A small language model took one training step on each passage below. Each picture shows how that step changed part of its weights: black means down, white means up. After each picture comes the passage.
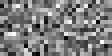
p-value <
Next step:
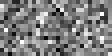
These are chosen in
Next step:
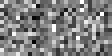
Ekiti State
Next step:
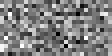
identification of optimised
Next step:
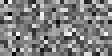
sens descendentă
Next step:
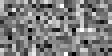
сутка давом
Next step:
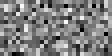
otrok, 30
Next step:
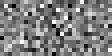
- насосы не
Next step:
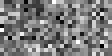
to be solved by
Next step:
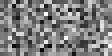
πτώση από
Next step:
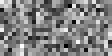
together with teacher's
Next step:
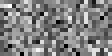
yo'li bilan
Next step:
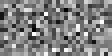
os povos do
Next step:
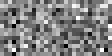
promise in applications where
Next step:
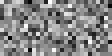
gradual development of
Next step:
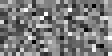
In contrast,
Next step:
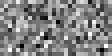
da formação de professores
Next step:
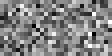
a method with which a
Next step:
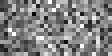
reduces the extent
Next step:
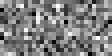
by the ripple
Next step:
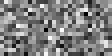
ter ocorrido
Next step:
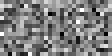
disponibilidad de
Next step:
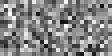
discapacidad y
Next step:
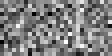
yang menurut
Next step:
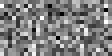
Academy of
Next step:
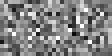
avantaje și
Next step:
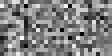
uma das questões mais
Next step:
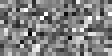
Inorganic and
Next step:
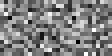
их свойства.
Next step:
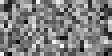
destiny and
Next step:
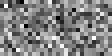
the Coalition.
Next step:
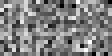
si trattava di
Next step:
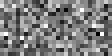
4.0 International
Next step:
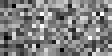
has an MFI of
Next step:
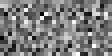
plant. The great differences
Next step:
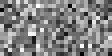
om, at AI
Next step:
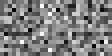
допомогу та
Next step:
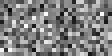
FM for path
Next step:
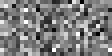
ҳамда давлат
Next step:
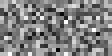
stage of this research
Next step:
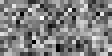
rage against the
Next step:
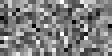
the Smote method.
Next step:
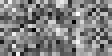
with enormous
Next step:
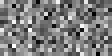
bilan ilmiy va kasbiy
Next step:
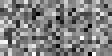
the Harry
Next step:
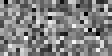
dapat menyebabkan
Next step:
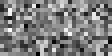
group I, it was
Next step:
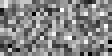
but with a very
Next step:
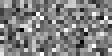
and better performance compared to
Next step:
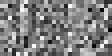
народ и очень
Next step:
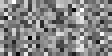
al presentado por
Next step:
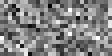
respect the legal order
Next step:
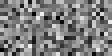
took place in
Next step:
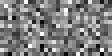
сақлаш ва
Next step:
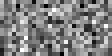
din adamları ve
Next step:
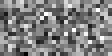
of the current era are
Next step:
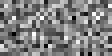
particles) and a
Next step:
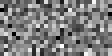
darajasigacha rivojlantirish
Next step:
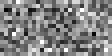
drawback of local
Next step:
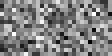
concepts for the grouping
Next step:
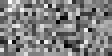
contains three constructs
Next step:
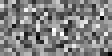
Saúde*, v.
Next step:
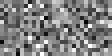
Throughout which activities
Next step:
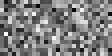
al. Análise da
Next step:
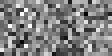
der Fa.
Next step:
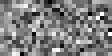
The blade element treatment
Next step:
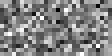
and two examples of
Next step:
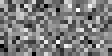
the Lines'
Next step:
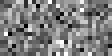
his eyes.
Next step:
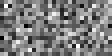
und Methoden,
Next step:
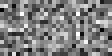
припадає на
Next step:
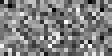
that OEIS complex
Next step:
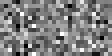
базується на
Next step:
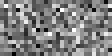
preventive behaviors
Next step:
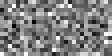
общение и его
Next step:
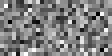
is labeled.
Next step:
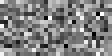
is to discover the
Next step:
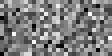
the Constitution of
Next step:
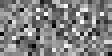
fragmented memories
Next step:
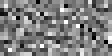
unit of product, including
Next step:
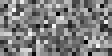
at cold temperatures
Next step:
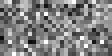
also found in tree
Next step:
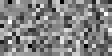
separação de poderes
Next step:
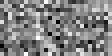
α . Therefore, the
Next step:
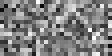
at this specific frequency point
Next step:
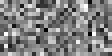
swoje cele
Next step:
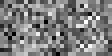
and TS-
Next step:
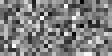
jetzt die
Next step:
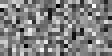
needed in next generation
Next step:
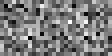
nomidagi Toshkent
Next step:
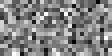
pathogenesis and treatment
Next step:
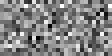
nos permite hablar
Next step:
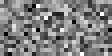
films for both the
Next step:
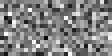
перехода на
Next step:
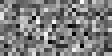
o individuo
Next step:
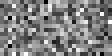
quantitative analysis.¹
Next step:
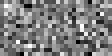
la fachada y
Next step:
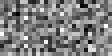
An parametric
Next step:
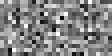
la identificación del
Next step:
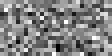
source of information for the
